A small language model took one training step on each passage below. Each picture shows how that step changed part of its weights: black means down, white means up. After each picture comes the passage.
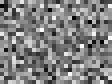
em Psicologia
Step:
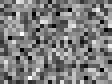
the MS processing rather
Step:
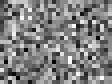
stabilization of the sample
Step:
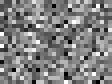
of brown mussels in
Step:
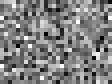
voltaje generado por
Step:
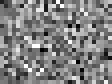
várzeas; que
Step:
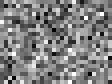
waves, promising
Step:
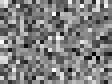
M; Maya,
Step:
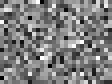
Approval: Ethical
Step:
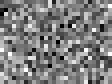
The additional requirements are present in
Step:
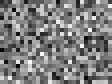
each machine hosts
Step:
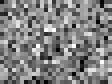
p-d$ interaction
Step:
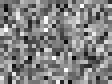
seperti video dan
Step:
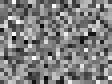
to educate communities and
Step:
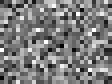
и текстовые
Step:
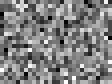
Treated test samples on
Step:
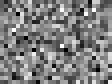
imply a stable system. We
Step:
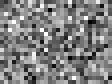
is available for analysis and
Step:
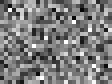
organization. It is widely
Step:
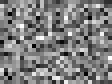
CRC screening were
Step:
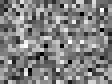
external lines at a new
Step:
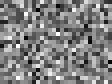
auditivos y
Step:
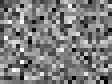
presente artículo
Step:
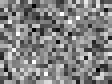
is finite, patterns
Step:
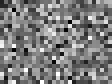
each must assimilate the
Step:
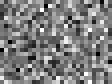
iron has been simulated
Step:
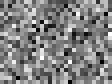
significantly underestimate the
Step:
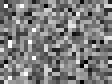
itself, so that
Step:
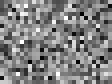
data analysis & interpretation Yes
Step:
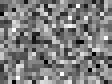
the early 20th
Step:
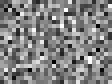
network cooperate to
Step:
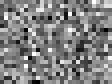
ROLE OF
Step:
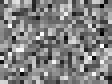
of Minimum Viable
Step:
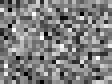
holes may therefore be
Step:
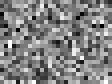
Patamar superior da
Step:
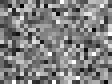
industrializada que se
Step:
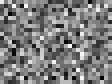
partir deste tempo de
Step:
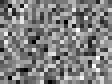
processed the metadata. An
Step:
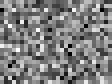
a SKA-like
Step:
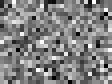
spherical scatterer of
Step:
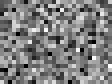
the sense that it should be
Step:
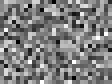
Conclusão de Curso
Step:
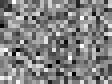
K. Ikeda:
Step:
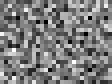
Model Evaluation
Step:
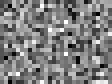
associated with achieving
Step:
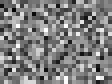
this study has shown that the
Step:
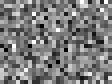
\frac{\lambda}{\mu} =
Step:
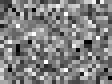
three dimensions, spanned
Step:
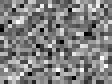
of the most important issues
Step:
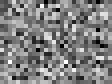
interactions with various
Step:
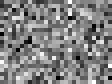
efficiencies. However,
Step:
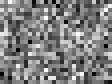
DoA estimation technique
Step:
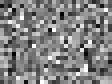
make them a unique
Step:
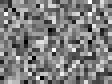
by detecting the bit
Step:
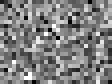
new records showed a
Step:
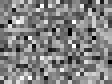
of steps per stator per
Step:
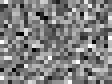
mineral fertilizer
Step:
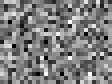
far as their utility as a
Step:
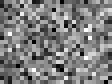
mediated collaborative
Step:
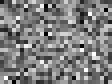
yaklaşık 4
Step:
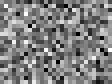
necessary if we were to
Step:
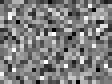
list of top authors,
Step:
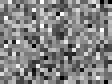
in the synthesized
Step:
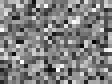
of Nigeria? The
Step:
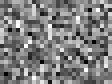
4. At the apex and
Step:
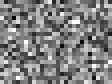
for persons smoked for
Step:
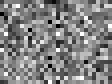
WTD less than the
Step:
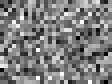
be lower than for the case of
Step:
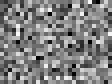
highest achievable score
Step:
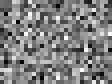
prevenir o minimizar
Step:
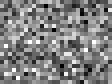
opeenvolging van
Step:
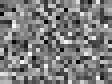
the Borexino
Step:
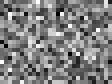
The increasing complexity of
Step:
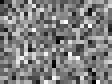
minimum. The general
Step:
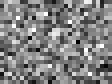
firing position,
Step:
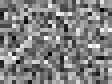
We acknowledge possible
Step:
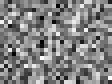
seeing that their funding
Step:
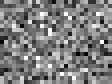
The groups being compared,
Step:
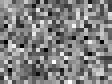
zoning rules to
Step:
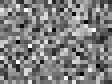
exclusively focused
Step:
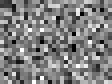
if this corresponds to the
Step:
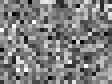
virus odamda
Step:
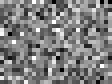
in commercial products is
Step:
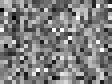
le jeune homme
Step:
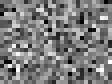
the BLER achieved
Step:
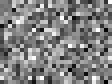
of the Green's function.
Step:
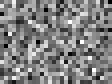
condition for the core to
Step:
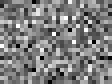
x_n \rangle$ in X
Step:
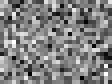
DWI/MRI in
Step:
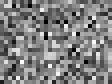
e a conscientização
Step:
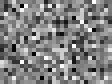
sohalarda vektor
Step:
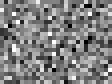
non-trivial value of
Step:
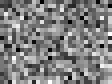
therefore, it holds for
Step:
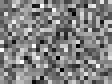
and in relation to the
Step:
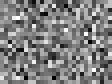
bu sohada komusiy
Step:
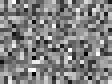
greatly supplemented to
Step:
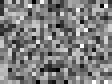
At the same time, an
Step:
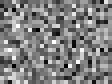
this work is available online
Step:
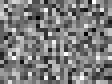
eccentricity. We
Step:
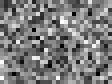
obras, algumas
